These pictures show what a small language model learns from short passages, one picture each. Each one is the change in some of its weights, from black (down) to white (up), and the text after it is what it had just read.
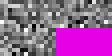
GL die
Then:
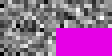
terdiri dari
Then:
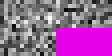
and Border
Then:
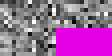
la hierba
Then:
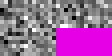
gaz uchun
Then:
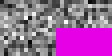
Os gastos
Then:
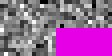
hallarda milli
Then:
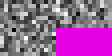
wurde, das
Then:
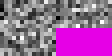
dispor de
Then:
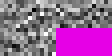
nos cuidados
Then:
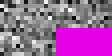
w celach
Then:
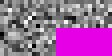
por la producción
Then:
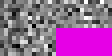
dat door
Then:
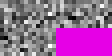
tenía... yo
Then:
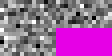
oggi, si
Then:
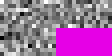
verdad universal
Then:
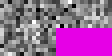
з основних та
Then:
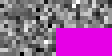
привести к
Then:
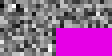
examines their
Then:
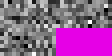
қилиш ва
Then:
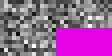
this study is
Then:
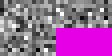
o gesto
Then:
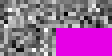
(t ex
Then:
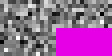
nas características
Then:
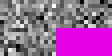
contido na
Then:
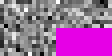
endossa ou
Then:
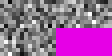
до органів
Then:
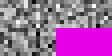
nome de uma
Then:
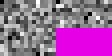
is to invest
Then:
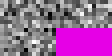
hujan di
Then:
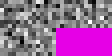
gelang, sie
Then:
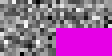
muestra como
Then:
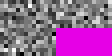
în contextul
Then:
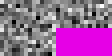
objetos que
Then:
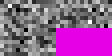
из таких
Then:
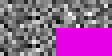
на наш
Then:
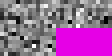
que os alunos
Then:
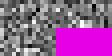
// Право
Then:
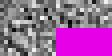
bem mais do
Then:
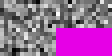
uma das mais
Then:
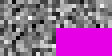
del dolor
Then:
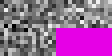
rige el
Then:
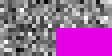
– grant
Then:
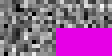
Institute of
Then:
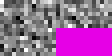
lo más importante,
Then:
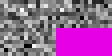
serve as a
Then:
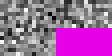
biri bu
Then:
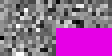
in human lung
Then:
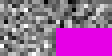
of this process on
